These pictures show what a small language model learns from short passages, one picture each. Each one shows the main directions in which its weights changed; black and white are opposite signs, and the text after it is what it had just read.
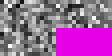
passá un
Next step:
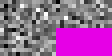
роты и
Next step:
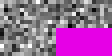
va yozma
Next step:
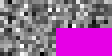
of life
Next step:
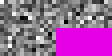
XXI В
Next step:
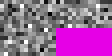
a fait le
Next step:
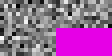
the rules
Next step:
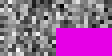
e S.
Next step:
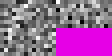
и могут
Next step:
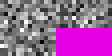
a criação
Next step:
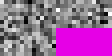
o controle
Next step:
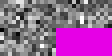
baseia em
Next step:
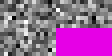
defined as
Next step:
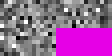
Science and
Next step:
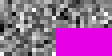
quality of
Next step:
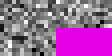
so einem
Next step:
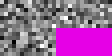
що така
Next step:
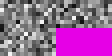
todo a los
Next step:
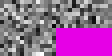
de crear
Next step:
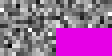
colloque qui
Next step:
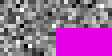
significa ser
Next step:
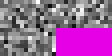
va en contra
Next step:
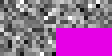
adam social
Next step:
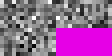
tools for
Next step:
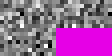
que, le
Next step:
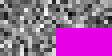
contribuir a
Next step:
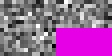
Peru and
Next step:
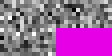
como base e
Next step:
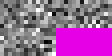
o nulo
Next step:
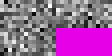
approach to
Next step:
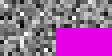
para que as
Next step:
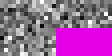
na s.
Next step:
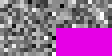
und aus den
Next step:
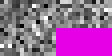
para os itens
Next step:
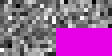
desafio o
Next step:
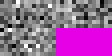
ming yil
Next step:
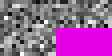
planos de
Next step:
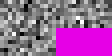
non compare
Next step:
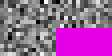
joven sin
